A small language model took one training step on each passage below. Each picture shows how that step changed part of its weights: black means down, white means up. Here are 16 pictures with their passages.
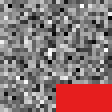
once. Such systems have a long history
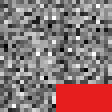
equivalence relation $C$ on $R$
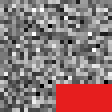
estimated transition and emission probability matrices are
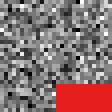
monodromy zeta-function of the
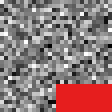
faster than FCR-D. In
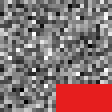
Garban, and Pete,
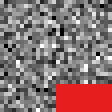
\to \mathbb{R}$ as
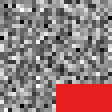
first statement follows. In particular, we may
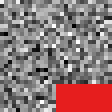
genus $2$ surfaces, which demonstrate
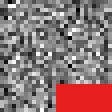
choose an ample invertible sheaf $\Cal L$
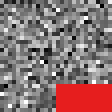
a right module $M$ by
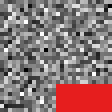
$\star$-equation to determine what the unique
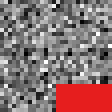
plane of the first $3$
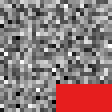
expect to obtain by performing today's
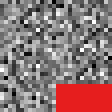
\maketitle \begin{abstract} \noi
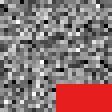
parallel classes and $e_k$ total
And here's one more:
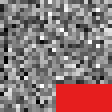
time deduce numerical information, as will be shown
